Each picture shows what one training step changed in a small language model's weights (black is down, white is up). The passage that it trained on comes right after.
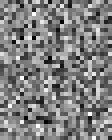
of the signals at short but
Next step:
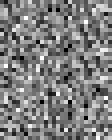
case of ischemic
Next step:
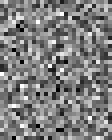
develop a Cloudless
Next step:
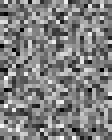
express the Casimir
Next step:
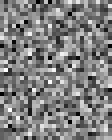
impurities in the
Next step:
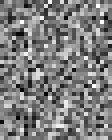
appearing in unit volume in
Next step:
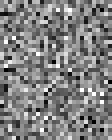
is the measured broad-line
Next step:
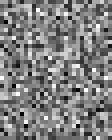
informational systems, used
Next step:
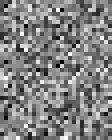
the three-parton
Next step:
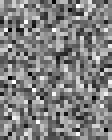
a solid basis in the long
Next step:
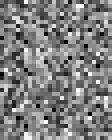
than 37 weeks'
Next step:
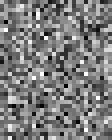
through networks and systems to identify
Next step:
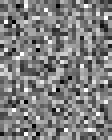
languages all coincide. The
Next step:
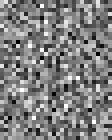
This work is the first step
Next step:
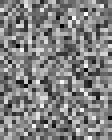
and compact ultramafic
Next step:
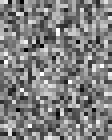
which involved the X-ray
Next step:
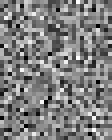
from different angles. It
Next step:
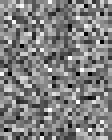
pyridine or
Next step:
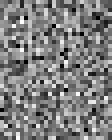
and coincides with one obtained
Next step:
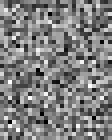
and deviation survey data. All
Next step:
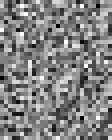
and Evolution,
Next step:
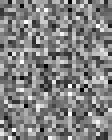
to the active one and back
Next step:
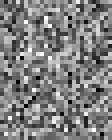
are not included in the
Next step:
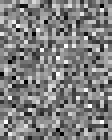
cost. They also suffer
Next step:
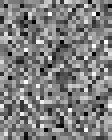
hydroxide solution to create
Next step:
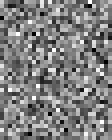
recorded 20 publications, while
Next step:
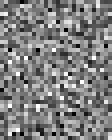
respect to the crystal plane and
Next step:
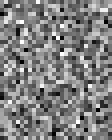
three Deltas can be
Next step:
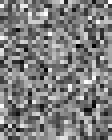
Bessel function,
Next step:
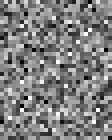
how the previous hidden state
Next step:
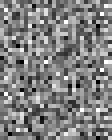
and reactive scattering processes with
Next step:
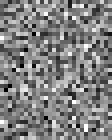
of the on-site
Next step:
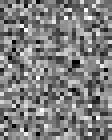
door. If the
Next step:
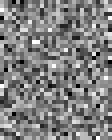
demand spectra is based on the
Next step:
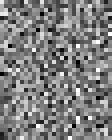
reaches this limit for infinite
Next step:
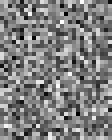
of extension into the anal
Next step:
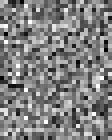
as time evolves, an
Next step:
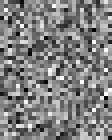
high-quality designs that
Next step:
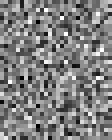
lifeline but for the most
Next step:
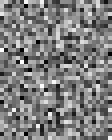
away from the optimal point.
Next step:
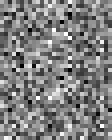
of the clarinet
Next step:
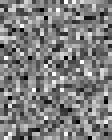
methodology structures the research: -
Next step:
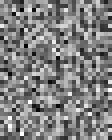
of distinguishing the two
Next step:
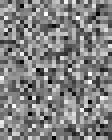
the extraction of starch for
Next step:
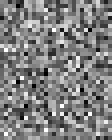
we extended it to a
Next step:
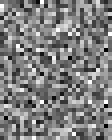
length of her neck are
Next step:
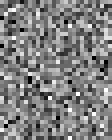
communication technology— particularly due to
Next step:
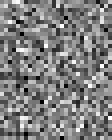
i.e. different
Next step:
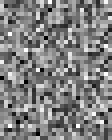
liquid, e.g.,
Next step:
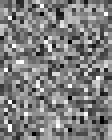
arteries is already observed
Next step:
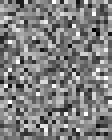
a condition of very severe visual
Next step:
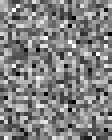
and B) were varied
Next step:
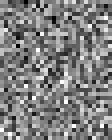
The management process using modern technologies
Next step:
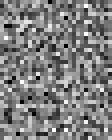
languages. Key words:
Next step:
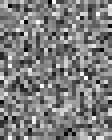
value of equity/Total
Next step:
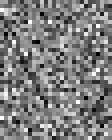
report experimental investigation of forward scattering
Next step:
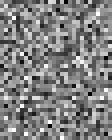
the occurrence of these states.
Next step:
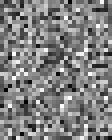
to decide finiteness
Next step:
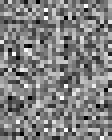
Bay. The arrows
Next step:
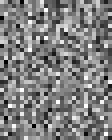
because of the COVID-19
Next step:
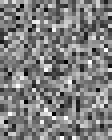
(from Czoske
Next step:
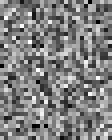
by printing structural color are
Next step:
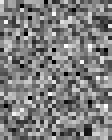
\\ &\text{where }
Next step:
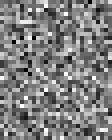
of money. This third
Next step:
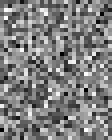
and characterising small-scale
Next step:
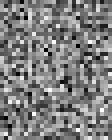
and restore its cultural and
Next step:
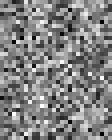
of UCC of the
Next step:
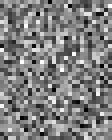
J., Tkac,
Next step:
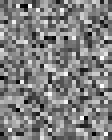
S.; Whang,
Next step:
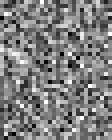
closely than personal letters so
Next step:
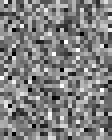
the thermal pressure to the magnetic
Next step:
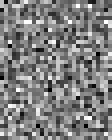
times, and 10 times,
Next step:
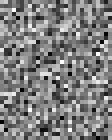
in sample recovery from
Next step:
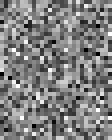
atomic-resolved STS map
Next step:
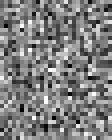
forms, online publications,
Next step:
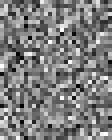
operator of dimension two. The
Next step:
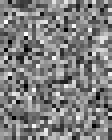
a number of healthcare facilities were
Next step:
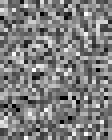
article discusses in detail the
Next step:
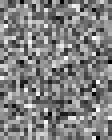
and as well for audio and
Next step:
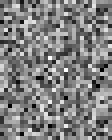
the majority of research,
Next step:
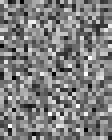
including with regard to measures necessary
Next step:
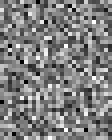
couples only to the
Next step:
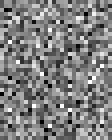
metabolic innovations in
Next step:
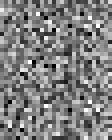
pk \in R
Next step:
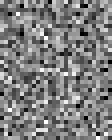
where [ever] you
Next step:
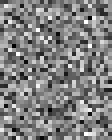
hospitality graduating
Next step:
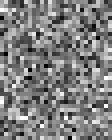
results as the VM image
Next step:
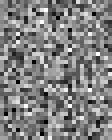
around 0.75 and an
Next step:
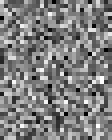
nodes that are linked with any
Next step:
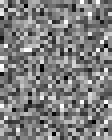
ecosystem with financial transactions,
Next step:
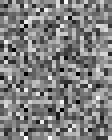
improving the quality of a
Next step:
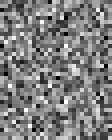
by resources exhaustion
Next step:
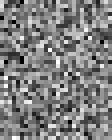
achieving a satisfactory performance
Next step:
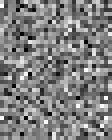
1 & Mean pooling +
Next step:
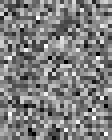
outer models. - Last
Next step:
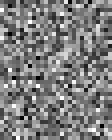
between learners and content. Such
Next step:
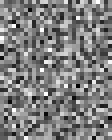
sites or increased rate of
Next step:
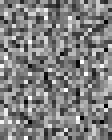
and therefore should not be interpreted
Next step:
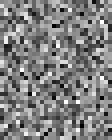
Xiantong Li
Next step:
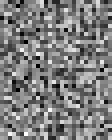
moving to the compartment
